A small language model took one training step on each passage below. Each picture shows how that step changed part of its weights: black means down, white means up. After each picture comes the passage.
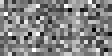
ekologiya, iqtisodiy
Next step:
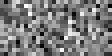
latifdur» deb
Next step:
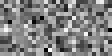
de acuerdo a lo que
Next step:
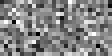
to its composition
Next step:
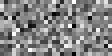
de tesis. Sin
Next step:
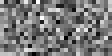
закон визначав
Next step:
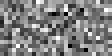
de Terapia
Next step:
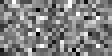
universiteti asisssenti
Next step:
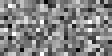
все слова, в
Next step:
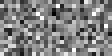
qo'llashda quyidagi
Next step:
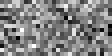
ichki qurilishi,
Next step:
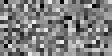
o ressurgimento
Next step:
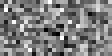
Vorhabens Der
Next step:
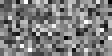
se trata de la
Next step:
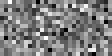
ENB bolalarni
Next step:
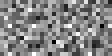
peut agiter son
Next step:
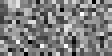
açıdan önemli
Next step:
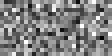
Por su parte,
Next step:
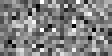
bilan qo‘shilib
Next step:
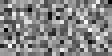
visual podendo explorar
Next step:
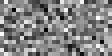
трансформації вищої
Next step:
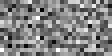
tidak terdapat siswa
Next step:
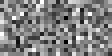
водных проблем для
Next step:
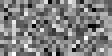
aard van de
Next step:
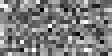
особливо в умовах
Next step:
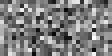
28 31 Disponibilité
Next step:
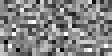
भारत की
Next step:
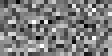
social și economic –
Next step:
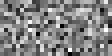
від належної
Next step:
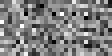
digitali. Il
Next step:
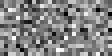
kung saan ang
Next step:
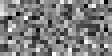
ed.)*. Sage
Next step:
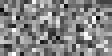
vakkennis in
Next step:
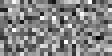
açık ve net
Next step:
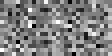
Nueva Sociedad
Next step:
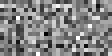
definida como a
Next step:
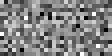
grupo ao qual o
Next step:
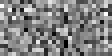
turkiy tillar
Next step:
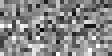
підтримкою для
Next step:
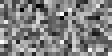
and geometric
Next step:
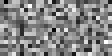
demográfica do
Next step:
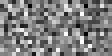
merupakan gangguan
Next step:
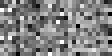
in quality management.
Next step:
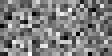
stanje –
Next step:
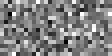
Anderson, J.
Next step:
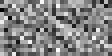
трансляции информации
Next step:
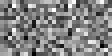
de cada artigo.
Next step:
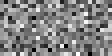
la actualidad una
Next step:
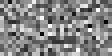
данного состояния
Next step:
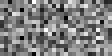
va uch ming
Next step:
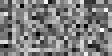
of his writings
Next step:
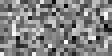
que já só pensa
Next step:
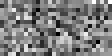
peran disamping
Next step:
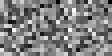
дошкольников в
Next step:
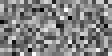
ini sebagaimana
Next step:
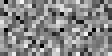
Berdasarkan hasil
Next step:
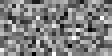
signifikan terhadap
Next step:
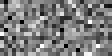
– kasallikning
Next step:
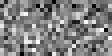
seres humanos dentro de
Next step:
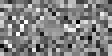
ni tashkil qiladi,
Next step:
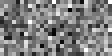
die Website
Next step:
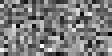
Nella visione della
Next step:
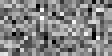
ishlashga yordam
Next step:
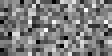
houdt de
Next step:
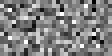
edi. Azizbek
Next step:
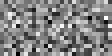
trabajo. Sin embargo,
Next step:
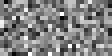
government to
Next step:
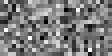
как на Западе
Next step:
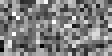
bien de conocer más
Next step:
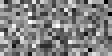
la producción durante el
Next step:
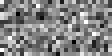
las experiencias no son
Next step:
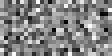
pe care le avem
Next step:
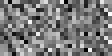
Kokudo N,
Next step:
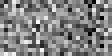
fuentes documentales y
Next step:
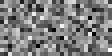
va daraxt
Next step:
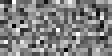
o'n yil
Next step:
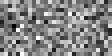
prima el trabajo del
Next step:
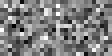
для улучшения
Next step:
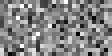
perspektiv texnologiyalardan
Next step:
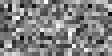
deja de reconocer
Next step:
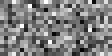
kazanmak için
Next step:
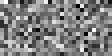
Universidade Nove de
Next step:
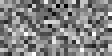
gestante no processo
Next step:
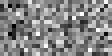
(موهر و
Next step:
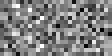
iqtisodiyotini jadal
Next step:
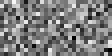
bashorat qilayotgan
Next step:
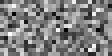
yoshidagi bolalarni
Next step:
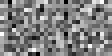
в ЖКТ,
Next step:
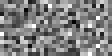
изменяются все
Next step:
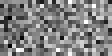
après reprise
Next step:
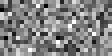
cuenta que son los que
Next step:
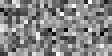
mablag' hamda
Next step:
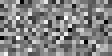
propia de los autores
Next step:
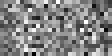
artistas en el
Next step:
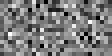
- kommunikatsion
